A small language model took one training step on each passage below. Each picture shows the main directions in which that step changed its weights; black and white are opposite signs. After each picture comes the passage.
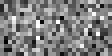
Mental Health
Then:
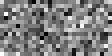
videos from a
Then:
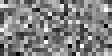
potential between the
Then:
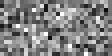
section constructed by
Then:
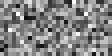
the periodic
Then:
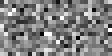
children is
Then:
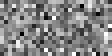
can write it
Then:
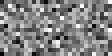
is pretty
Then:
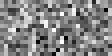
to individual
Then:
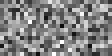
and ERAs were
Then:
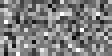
idea lying in
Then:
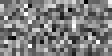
of the first process,
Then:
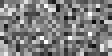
be an integer and
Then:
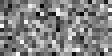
This assumption can be
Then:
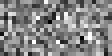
Rider –
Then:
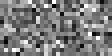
storage. The
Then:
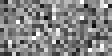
they use. In
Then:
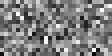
the global existence
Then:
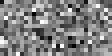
describe one case of
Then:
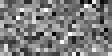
definition. The concept
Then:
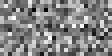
side of the
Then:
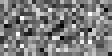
field as $|\nabla
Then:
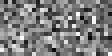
not. Hence,
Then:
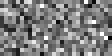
initial level during the first
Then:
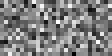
will prove that the
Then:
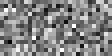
par exemple.
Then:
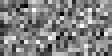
indoor air
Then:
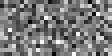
materials may
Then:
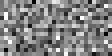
existe un
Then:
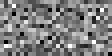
define another
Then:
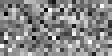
and hold for local
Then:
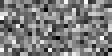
case of the standard
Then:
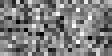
concentration, or
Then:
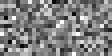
the paradox of
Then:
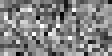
The latter two
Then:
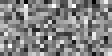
the critical point
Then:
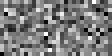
you, O
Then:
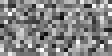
its results. It
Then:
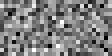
yields a
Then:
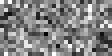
explains to
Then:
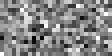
to technical research,
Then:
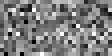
Using the same
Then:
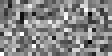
Let $x \in
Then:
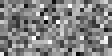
will be $$J =
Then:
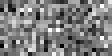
ARR has more
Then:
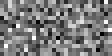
Our aim is
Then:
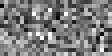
by minimality, it
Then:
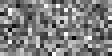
remain to obtain bounds
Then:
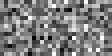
a system of linear
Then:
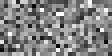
\lvert {\bf
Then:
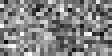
from about 0.9
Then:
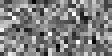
the opposite
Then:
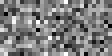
Details of
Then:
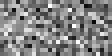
on the starch
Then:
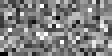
minutes at
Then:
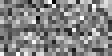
stress. The addition
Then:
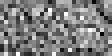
and can suppress
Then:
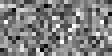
framework has
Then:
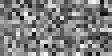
the CNA
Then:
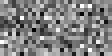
there was a positive
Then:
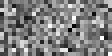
methods suitable for
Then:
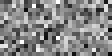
are compact. It
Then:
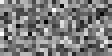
+ F\theta
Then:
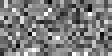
that $|G|
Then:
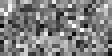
The extended
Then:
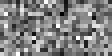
The following brain
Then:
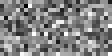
of operating systems with
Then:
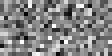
of punishment
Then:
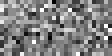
complex dimension $n$,
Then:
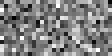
Lind Zeta functions
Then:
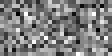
the surface's
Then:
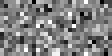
integral presented in
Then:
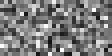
control odor ,
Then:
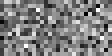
role in the
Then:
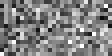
measured data. The
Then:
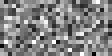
resulting profile
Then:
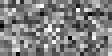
other culture.
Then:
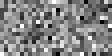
we conclude from
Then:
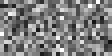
water movement
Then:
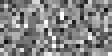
(by stating that
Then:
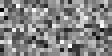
to readers,
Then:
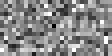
1$ for all
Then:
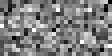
They show a significant
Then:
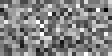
C_i \cap
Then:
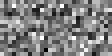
current, respectively.
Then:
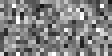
network graph stored
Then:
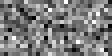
in high dimensions,
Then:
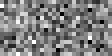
based device was
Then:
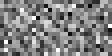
in mechanical
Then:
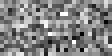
to call his
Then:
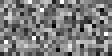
go for a
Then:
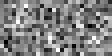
who face health
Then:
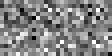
in another
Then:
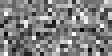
and raise the
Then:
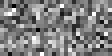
surface current distribution
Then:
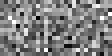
paper. All
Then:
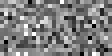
going to define
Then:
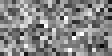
to compare it to
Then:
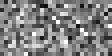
also expand
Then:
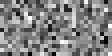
the most important of which
